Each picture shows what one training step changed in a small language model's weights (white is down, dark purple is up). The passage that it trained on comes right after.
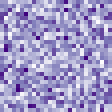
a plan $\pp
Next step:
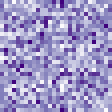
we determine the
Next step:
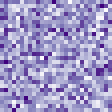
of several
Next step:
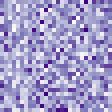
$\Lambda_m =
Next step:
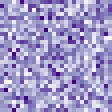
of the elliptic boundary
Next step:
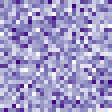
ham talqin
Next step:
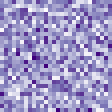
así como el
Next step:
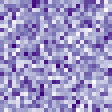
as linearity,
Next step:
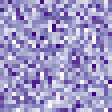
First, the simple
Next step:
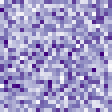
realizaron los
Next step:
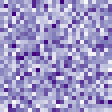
to infinity,
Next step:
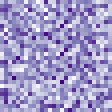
bir necha bor
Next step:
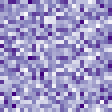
with scalar product
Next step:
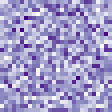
Hertz. The
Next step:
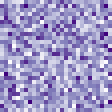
$V$ to
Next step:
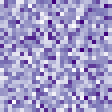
unas conchas
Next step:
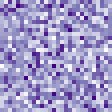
important result is:
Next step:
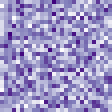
assumed to be
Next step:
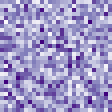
dicha área
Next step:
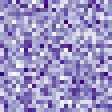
would be included in
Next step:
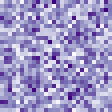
the metrical length is
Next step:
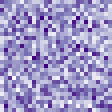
as can be seen
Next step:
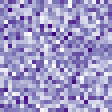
de concretar
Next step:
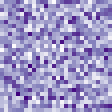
is to identify and
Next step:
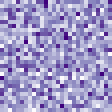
countries, and
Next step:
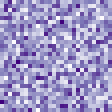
an important quantity
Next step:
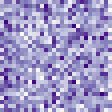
и степень
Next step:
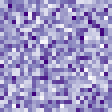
then maximizing
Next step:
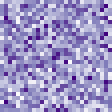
$G$ is an
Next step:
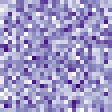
aspect to assess
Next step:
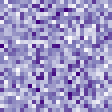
unique analytic solution with
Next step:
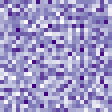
a disposição de
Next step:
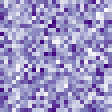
knowledge of the
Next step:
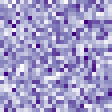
for the distribution of the
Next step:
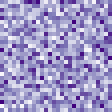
{\it Proof:}
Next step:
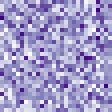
compared to the analytic
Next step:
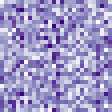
two further parameters we
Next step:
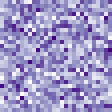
is said to have
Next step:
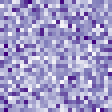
bo’lishi va
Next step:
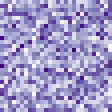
without loss of
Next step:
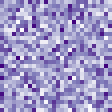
the education system,
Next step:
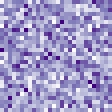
yoki asos va
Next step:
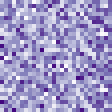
Connections between
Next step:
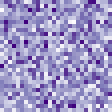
proof is complete.
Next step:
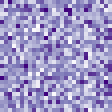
nontrivial different
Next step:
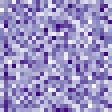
order $k$ is
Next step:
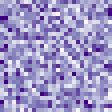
\noindent If such a
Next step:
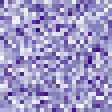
projective dimension one
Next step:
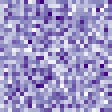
до правил
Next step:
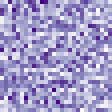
estimators. The
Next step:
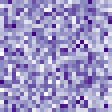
says that $$
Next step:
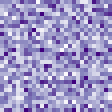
h^{\gamma \bar
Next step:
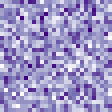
then their direct product is
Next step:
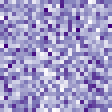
Tabela 9
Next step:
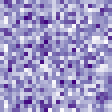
convergent on
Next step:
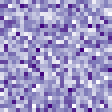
with } 0< b
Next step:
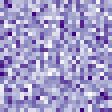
era quello
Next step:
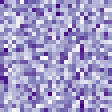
Abu Ali
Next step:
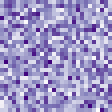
na mineração.
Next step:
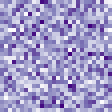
the frequency,
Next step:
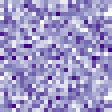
at $x\in
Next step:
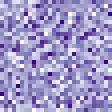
trees connecting
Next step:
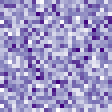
b_i \otimes
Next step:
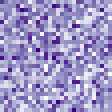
the projectivity
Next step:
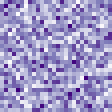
for any test function
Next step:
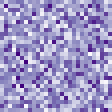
vez que o
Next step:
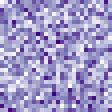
For positive measures
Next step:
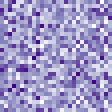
expressar seu
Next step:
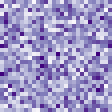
family of curves such
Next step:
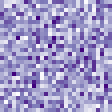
a result, the}
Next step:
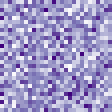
finitely many maximal
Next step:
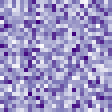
w \rightarrow \rho
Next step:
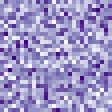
de políticas
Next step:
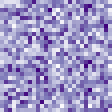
в размере за
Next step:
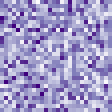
nicht nur
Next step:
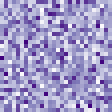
a nasl.
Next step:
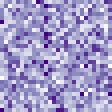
для оценки
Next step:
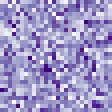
for the case of
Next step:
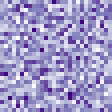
a finite subset of
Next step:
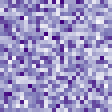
boundary values are isometric
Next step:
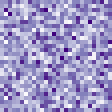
recovery claim
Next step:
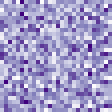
so'z bilan
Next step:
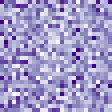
Plaza de
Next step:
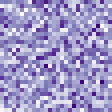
terminology of the
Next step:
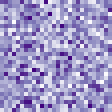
(c) on the
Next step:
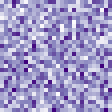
o levantamento
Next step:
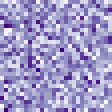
k \leq q$
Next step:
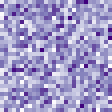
бир ой
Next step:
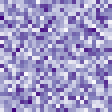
when compared with the
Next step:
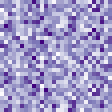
\lim _{\tau
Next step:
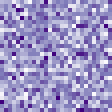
V_\beta$, we
